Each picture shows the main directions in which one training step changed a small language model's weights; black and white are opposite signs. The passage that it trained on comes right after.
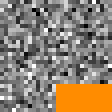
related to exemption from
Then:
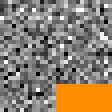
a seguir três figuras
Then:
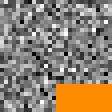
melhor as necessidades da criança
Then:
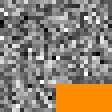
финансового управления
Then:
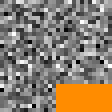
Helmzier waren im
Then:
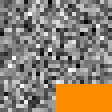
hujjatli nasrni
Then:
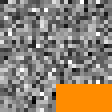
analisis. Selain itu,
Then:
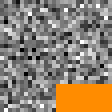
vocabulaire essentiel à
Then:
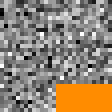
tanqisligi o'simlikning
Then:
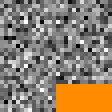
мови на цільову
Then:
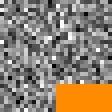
pasaytirish yoki optimal
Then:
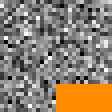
yaxshi ishtirok
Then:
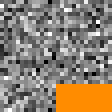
tuyg'ularini his
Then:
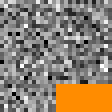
Muhammed Abduh'un
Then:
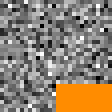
back and forth
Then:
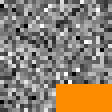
использовать как площадку
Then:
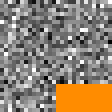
să vă răspundă
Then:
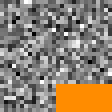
- экономические процессы, и
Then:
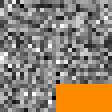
että kulkeminen
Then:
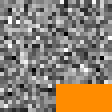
ли возможно выработать
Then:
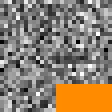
en el mundo, que se han
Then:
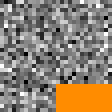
una formalidad concretada en los
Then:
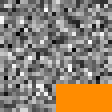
плодов между первым
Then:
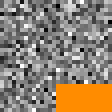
monjes²³. Las
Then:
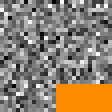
состояние населения,
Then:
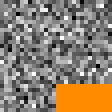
соціологічного опитування,
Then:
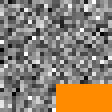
estudió en el conservatorio de
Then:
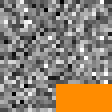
funkcije raspodele
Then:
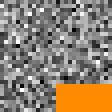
dos homens as mulheres
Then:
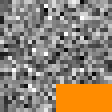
специфічної професійної
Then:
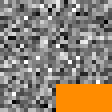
exemplo, há feiras
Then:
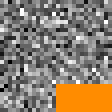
Иневатова О.А.
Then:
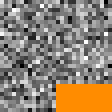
partisipasi dalam pengambilan
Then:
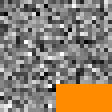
filologiya fakultetini
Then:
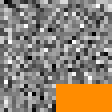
a sociedade se mobilizar como
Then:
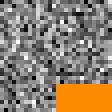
в університеті,
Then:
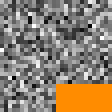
ҳам ҳисобга олиш
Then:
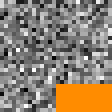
com o mundo, e se
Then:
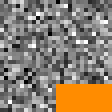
(Modulo Sperimentale
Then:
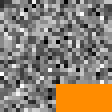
Арала. Думаю,
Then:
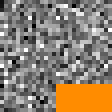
va osteomalyasiya
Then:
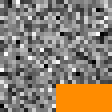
of the vulva with the
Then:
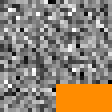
и у женщин,
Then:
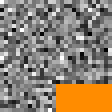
públicas en la plataforma a
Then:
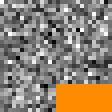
ёзади у, -
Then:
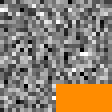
de la pena, por extender
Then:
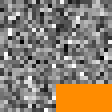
apresenta como objetivo analisar as transformações
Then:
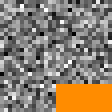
ulkan mas'uliyatli
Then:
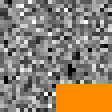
durante una hora en el agua
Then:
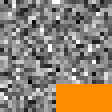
Alegre: Editora da
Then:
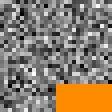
В.Б. Цхай. –
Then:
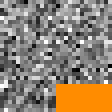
sociedad. Además, todo
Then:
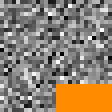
unumdorligini oshirishi va har
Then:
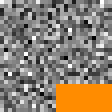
próximo teremos desenvolvimento de
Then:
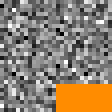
perusahaan mengalami peningkatan
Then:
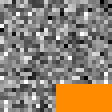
borrar las huellas, la
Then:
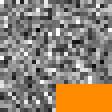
pública, hotelería y
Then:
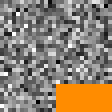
E TRATAMENTO DA
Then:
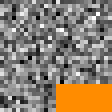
5. Lengkeek, J.
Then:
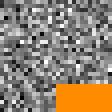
no próximo capítulo.
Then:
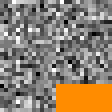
mostrou que conforme a
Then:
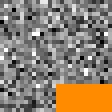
marocaines déclarent que le
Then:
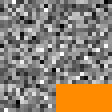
o'qitish usulini,
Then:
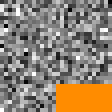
Umumiy o`rta
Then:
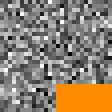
Советской властью,
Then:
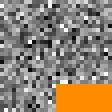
bilan individual shug‘ullanib
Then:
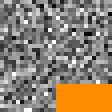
ва янги навларини
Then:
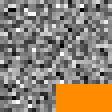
bir davlatida oila va uning
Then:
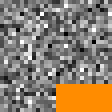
расплава по сравнению
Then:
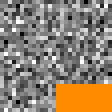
ketishiga olib kelmoqda,
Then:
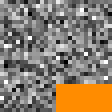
i forskningsprocessen
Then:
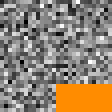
ishemik kasalligining
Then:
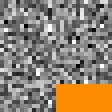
uchun umumiy saylov
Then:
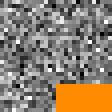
через спорт,
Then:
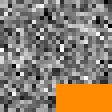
concorrentes internacionais, o que
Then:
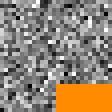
decorazione, che quel 18
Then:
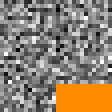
progetto, della
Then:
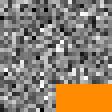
acurácia dos dados. 5
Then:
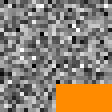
подтверждает, что,
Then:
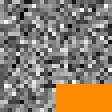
қулай жойда ва
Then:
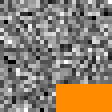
где «семья
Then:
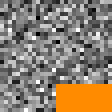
main objective is to
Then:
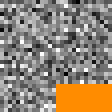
160 sm. Bitikning
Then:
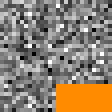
melakukan penentuan sampel secara
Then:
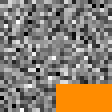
tahlil qilishga qaratiladi.
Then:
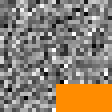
da rede sócio assistencial
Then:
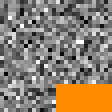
I. Negative Effective
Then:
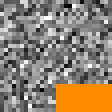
Innovative Technologies in
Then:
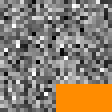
Leagănul este un
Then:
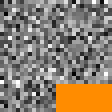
As abordagens individuais e
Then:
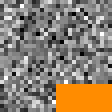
so'zi bunda zo'r
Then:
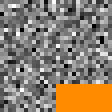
Звучал булат,
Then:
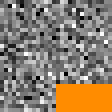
farmoni bilan xorijiy
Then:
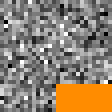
the mindfulness in
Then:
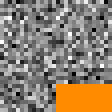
é robusta e alinhada
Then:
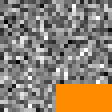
da belirttiğimiz
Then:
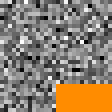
[41] Albrecht A. &
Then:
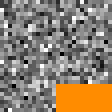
(marketing religion)
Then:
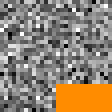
peningkatan pengetahuan
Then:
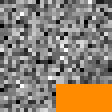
mikroGES asosidagi
